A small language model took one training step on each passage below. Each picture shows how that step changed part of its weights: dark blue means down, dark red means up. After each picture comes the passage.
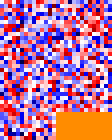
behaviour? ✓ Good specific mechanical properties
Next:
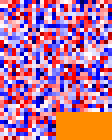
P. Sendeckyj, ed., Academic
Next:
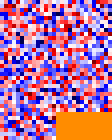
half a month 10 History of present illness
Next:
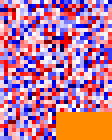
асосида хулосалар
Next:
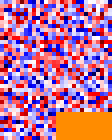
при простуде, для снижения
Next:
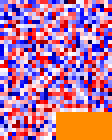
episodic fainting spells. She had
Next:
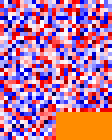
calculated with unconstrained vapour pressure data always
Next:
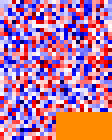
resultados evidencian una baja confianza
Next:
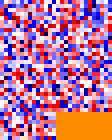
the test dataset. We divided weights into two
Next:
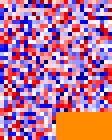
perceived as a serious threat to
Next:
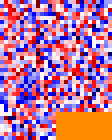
trois exercices de l'enquête
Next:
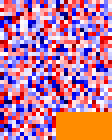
The smaller beam size is for A-configuration images
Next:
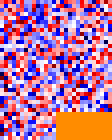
the trigger and reconstruction efficiencies observed in
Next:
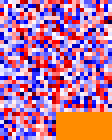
\ppp_x, \Lambda_z
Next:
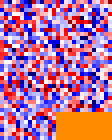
large international project Most Important Karst
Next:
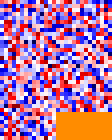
gli attivisti locali che si
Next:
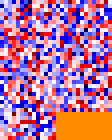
electricity.}. Spot price dynamics depend on the storage
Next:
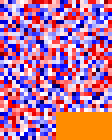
filled circles correspond to ac and dc
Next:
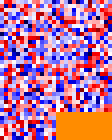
was at the end of initial phase of treatment. Male
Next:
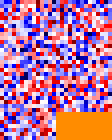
become exposed to PAHs toxicity from
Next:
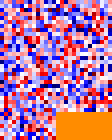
data and usage of the two groups differed only
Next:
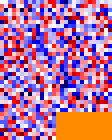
the region, PARQUE SOLAR DO
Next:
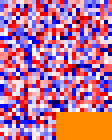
su número, la posposición del
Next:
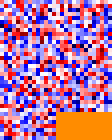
Abdulhamid Cho'lpon figurasi
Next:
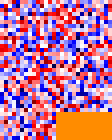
jarayonida ixtisoslik modullarini
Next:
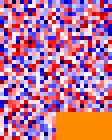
этом верхнем слое и
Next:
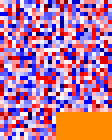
self-limiting aspect, requiring
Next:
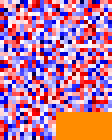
B. Genes XI. – Jones &
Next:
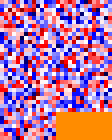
of masses, and by extension ages. Figure
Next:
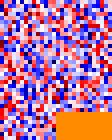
de \$30,395 y el rendimiento
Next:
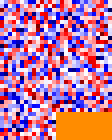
rivojlantirishda samarali vosita sifatida xizmat
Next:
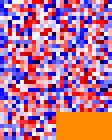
ko'rsatkichlarini hisoblashga imkon
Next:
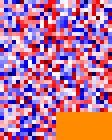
migratsiya yuqori darajada,
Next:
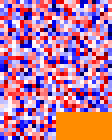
Durovich A.P. The basics of
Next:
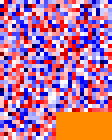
the EU's Common ¹⁴Interview with a
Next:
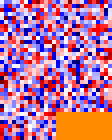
on PPI network and gene network based on GO
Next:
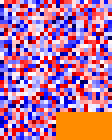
etishning asosiy didaktik prinsiplari.....
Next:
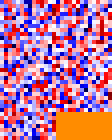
собственных имен в других
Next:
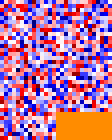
Medium-Sized Telescopes
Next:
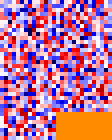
test the hypothesis. The result showed that the college
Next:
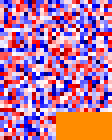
using the Markov-chain Monte Carlo technique.
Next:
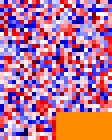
It needs to be emphasized that these separation constants
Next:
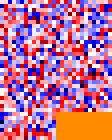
берилди. Бошқача
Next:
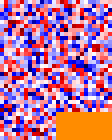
l'instant). En admettant que
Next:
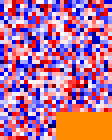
experiments, and the trained models are available on
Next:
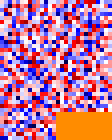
mengenai adanya perintah
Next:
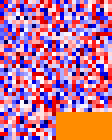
functions have then been derived entirely from the underlying chiral
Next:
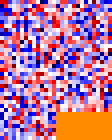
cloud, it looks as below: - (d)
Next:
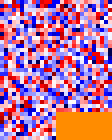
jumps underlying fitness changes. Since the role
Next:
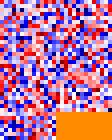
facetas. Esse olhar crítico e
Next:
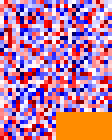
entre os sujeitos do local, incentivar a
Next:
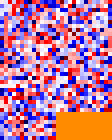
towards the end of the simulation, and their structure should
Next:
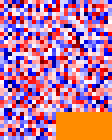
Tealâ “*Birbirinizi
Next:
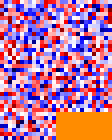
crop for Burkina Faso, as
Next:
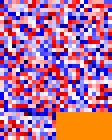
boshq., 2019; Mohammed et al.,
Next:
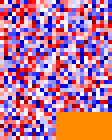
distributions)\\ \hline Cluster \& Filament
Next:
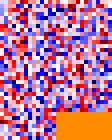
устунлик қилади, чунки
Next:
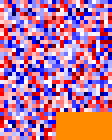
та розвинута інституційна система
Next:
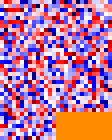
be considered as a very good fit. This situation could become
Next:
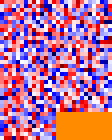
seus investimentos". A frase
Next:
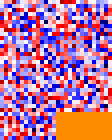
Iran," *Chinese journal of
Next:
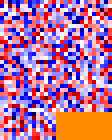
u ham o'zga yurtga ketib,
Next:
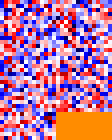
because of that issue of harmonics become severe,
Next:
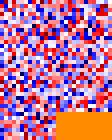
symmetry and crystalline symmetries, they show that a
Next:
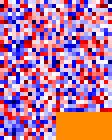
які актуалізують потребу
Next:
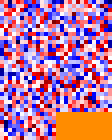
than the activities before the lesson study activity is carried
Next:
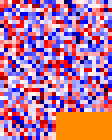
Następne pytanie
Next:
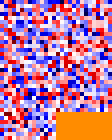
чего в работу включается
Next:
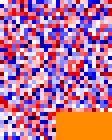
with $1/R$ = 800 GeV the signal
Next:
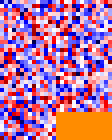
31). Foi assim que a moda e a
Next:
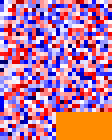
a large distance in rapidity. For the nuclear target we
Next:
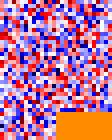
others. Newey and Windmeijer
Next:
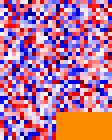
progetto dispone di 15 corpora in
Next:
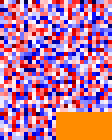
of Yu. A. Kleyberg's.
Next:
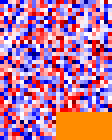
in (Vondrick, Khosla,
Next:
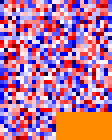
etishishlari uchun huquqiy asos sifatida
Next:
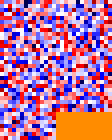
D1.5. Policy brief on
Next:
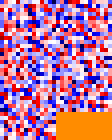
musical notation allows the representation of the basic musical
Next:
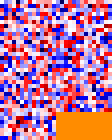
hoặc đồng tác giả
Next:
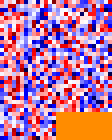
7. Babayeva, M. A.
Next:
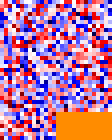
material selection. While, Expandability was the lowest
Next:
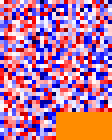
bolstering the spatial discernibility of
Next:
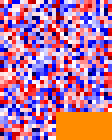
and BKK-the Budapest Transport
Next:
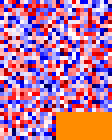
flood area, having a surface of 692 ha
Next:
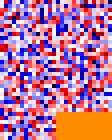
normal human to another by holding workshops
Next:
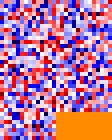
були лінії SH-936 і
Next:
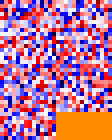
are laboratory test available by 98%, family
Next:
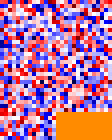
and shrinkage) finite-element analysis of
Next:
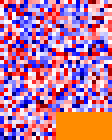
bacteria observed on culture is referred to as
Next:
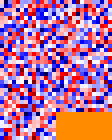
Khasanova D.A. Bukhara
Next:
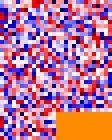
16 Using CBT is often frustrating - 10
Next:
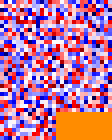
turuvchi Seyshel palmasi,
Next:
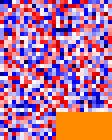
The generic \acrshort{admm}
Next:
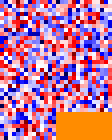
Nucleosynthesis (SBBN)
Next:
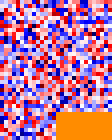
turbines, it is possible to address energy supply
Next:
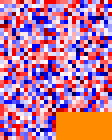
стр. 4. Кудратов
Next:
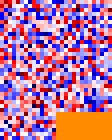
1st, 2023 Duration 3 years Horizon
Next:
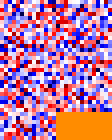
it charged consumers per unit. The lambda iteration
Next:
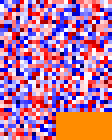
nisbatan munosabatlarini ham
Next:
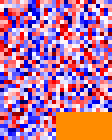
court decisions, but the decision on whether or not
